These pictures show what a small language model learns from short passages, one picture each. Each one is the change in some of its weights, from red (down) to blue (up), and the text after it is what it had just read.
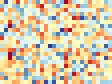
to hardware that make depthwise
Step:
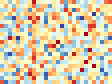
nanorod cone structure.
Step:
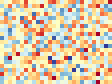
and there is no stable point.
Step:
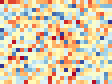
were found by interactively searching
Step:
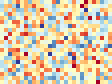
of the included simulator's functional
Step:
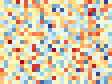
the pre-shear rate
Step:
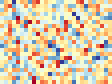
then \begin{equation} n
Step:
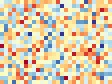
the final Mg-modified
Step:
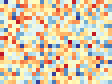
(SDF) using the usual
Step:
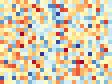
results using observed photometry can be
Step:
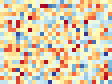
cardiac output while maintaining
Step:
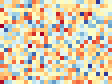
accompanied by the
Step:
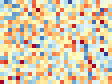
transition has a simulated return loss
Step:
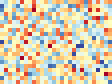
mean velocity profile in our models is
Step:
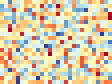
phases. Nevertheless, we note that
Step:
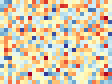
order that it maintains its uniform
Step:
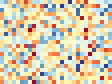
from one region to another region of
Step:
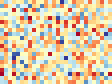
layer exists, and steadily
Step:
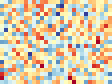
the non-linearity of the
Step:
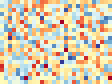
the infall speed. Subsequent
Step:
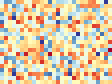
[3]. Therefore, in
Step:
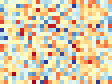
of a 200 MeV iron nucleus
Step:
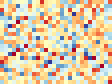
layer and exerts spin
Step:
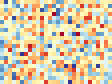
I). To include the white
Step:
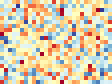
of experimental values and the bulk value
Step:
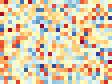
satellite $^{4}$\HeIs\
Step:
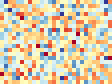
optically thin radio to mm
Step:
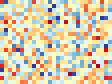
previous section between the exactly known
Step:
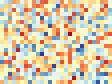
the internal two-body relaxation
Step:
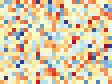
resolution in the wind and jet.
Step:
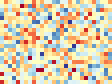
procedure used a thermal cracker
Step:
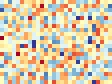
particle interactions with the electrons as
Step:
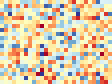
open disciplines characterized by
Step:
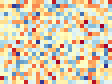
not presented in Paper I and
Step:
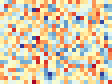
radion mass. The couplings of
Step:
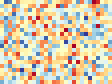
sites and thus approximate a continuum
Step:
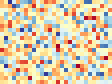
maps of complex organic molecules:
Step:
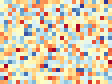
the noise across the field prior to
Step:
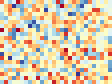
feasible, but newer analysis
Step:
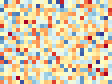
default Monash 2013 tune
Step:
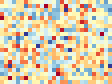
best hot Jupiter candidate
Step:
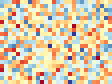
of the most important determinants,
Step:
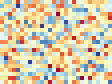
of circuits. For example,
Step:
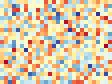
action is given by the following relation
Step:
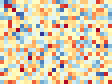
define the propagating collective spin
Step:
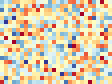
cloud 1 has a peak at
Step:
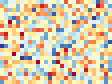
intercell rods are denoted as
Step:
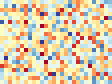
techniques for spatial audio algorithms has
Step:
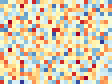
appearance does not depend on the
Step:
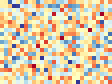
being similar in spirit to
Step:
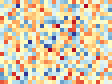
of motion in the self-consistent
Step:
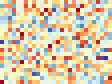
two-particle transfer cross section has
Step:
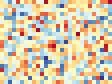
one. These features would come from
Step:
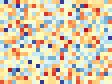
for nuclear deformation during the parameter
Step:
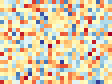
section has a 10% local reduction
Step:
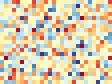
scale except in the range of
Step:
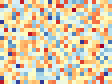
\sqrt{ g}[\bar c
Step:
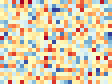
light quarks contributions to the nucleon
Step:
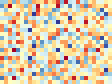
\] \begin{equation}
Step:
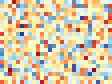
in generalized vertical coordinates}. \newblock
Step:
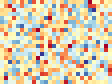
consider a number of new physics models
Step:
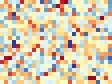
+ m\ell \alpha
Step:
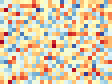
underground. Of a total
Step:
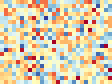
function at high scale becomes very
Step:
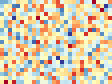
being the sound speed, and fit
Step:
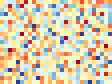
this might come about we need to
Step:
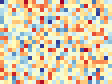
$x<K$, the value
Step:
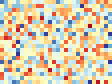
In this Appendix, we present the
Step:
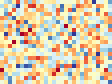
of the T100 photometric system.
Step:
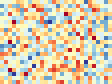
derived through the synthesis of the spectrum
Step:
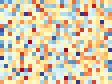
do not interfere with the
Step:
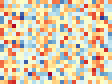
terms account for the Hamiltonian in the
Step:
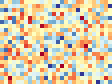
Together with reference cases with
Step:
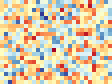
maximum crest height seems to be
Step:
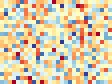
and 990 samples in the
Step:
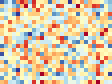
delay is a sum of Time
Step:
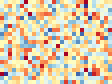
cause ordinary and mirror neutrinos to
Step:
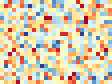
V(t)$, where $\Delta
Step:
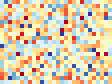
on the elements of the Weyl
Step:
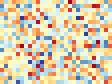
as a dichotomized
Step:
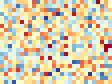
temperature at which the resistivity falls
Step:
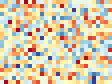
is coefficient $\a_1$,
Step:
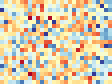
remnant light from the hot
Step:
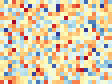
averaged enthalpy of mixing
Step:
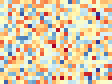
the new automated algorithm.
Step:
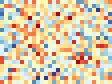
sociophysics is based
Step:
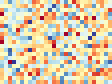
captures. Different colors
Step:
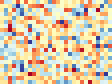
to follow the natural progression of
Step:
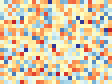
explained by a dynamical scale of quantum
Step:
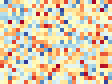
separately and accounting for the multiple
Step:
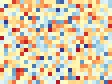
SFDR over 120 $dB
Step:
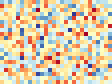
robot is holding
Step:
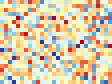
remote sensing techniques,
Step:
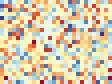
same way, in SDIM,
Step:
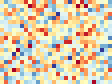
function of macroscopic nuclear state is
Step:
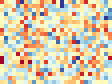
and the proposed method keeps the
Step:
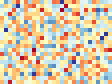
of modes on the projective cone
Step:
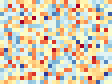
similar conclusions at the end of the
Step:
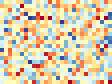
magnetoresistance kinks with
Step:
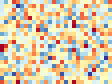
in the strain state of magnetic
